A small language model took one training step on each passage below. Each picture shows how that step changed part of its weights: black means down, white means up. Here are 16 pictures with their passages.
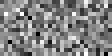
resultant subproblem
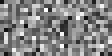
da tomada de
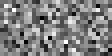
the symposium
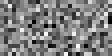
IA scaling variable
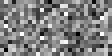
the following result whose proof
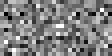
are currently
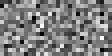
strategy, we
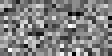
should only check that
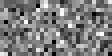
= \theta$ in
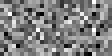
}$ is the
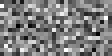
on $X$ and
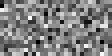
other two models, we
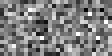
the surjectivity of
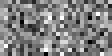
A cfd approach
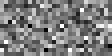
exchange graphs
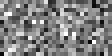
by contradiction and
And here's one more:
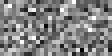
theorem underlying
